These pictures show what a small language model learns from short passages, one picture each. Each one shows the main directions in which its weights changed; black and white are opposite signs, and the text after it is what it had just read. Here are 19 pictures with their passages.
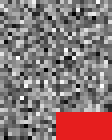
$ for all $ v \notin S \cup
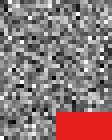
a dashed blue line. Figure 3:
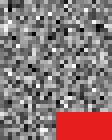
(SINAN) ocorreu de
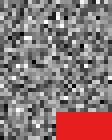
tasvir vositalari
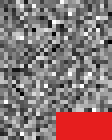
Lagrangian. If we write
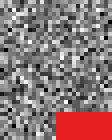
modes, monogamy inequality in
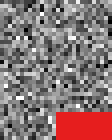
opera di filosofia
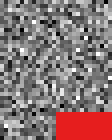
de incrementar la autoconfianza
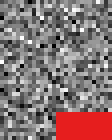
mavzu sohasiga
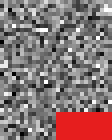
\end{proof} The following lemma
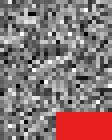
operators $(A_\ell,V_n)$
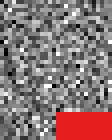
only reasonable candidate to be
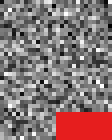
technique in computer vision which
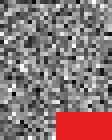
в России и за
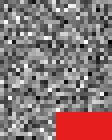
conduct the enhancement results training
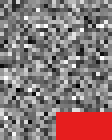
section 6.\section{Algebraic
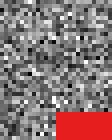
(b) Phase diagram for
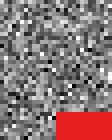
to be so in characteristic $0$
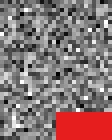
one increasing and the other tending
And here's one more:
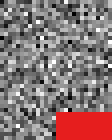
approach to the stationary state in the
